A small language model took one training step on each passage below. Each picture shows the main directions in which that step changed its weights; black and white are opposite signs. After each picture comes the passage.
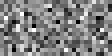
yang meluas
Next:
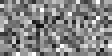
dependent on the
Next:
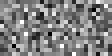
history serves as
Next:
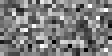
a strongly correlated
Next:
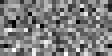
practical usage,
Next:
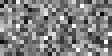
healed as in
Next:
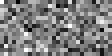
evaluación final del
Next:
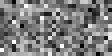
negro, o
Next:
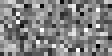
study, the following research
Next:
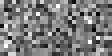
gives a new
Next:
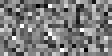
Its goal is
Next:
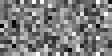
split between the
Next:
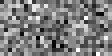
of increasing the export
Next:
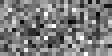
validation roadmap
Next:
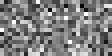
Health Research.}
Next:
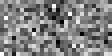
run with gap of
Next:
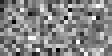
polymers for
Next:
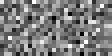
between 519 and
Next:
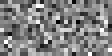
rural areas,
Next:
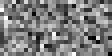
profiles suggested
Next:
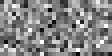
shown. $p <
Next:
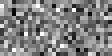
score would affect the
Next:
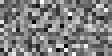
as a mechanism for the
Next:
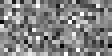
is to choose the
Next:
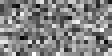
basis, which is,
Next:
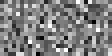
with Circular
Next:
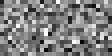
to culture region to
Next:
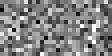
composition x_B
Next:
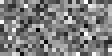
of quintessence
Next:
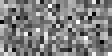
como a progressão
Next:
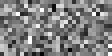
обучения и
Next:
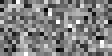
o preço do
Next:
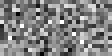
have also made it possible
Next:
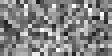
the giant component
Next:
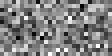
of Nielsen
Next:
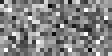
end products with significantly
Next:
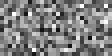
the Schmidt
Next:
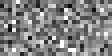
calculations would be
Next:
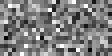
The present work studies
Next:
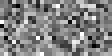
is a number of
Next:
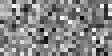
analysis of variable speed
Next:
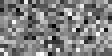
time series analysis for
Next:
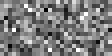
чтения может
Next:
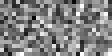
$K$ is the
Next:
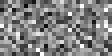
firm to the total
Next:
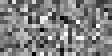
3 revealed that the
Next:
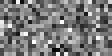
DM between the
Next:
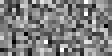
the current object described
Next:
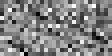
is regular at the
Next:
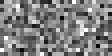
the elastic channel
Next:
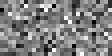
Bach mitten
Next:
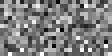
to enhance the
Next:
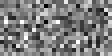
Large Language
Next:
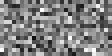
docente sobre
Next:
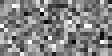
measurement region, before
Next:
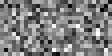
which then become physically
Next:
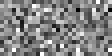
while being connected to
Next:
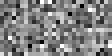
a case for the
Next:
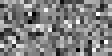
long-range magnetic
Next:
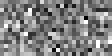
AIA addresses
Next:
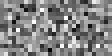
inflationary cosmic
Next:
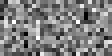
steam resource
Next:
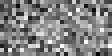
was given for the
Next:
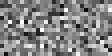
ауры //
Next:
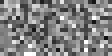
the momenta of the
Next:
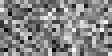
R Germany)}
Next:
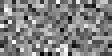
to compensate for
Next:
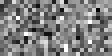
approaches (including map
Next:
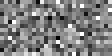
dados coletados
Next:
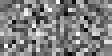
attributes that
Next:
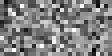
low $T$
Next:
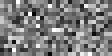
dans leur
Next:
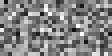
the digitizing
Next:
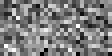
characterization of the
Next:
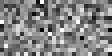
source material, as well
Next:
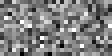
Academy of
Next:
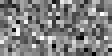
hybrid approach using
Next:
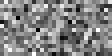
Distribution of the magnetic
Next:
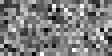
same level through the
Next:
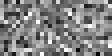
directly to the
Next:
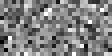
by BBSO and
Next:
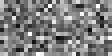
que nada, lo
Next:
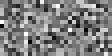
is a social category
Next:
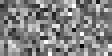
since the heavy
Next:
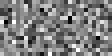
part (b).
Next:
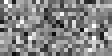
placement of
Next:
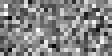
доходов и
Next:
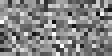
new boards of
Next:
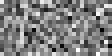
the data using the
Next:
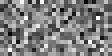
extension family
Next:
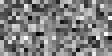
of OLP.
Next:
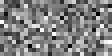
a compartment of
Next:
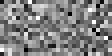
of retention for an
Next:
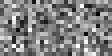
an object appears
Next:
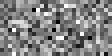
GraspOS project
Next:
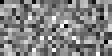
between them, and provides
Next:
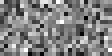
the random first order transition
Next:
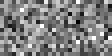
travel for
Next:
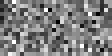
industry; -
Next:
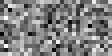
A ambos lados
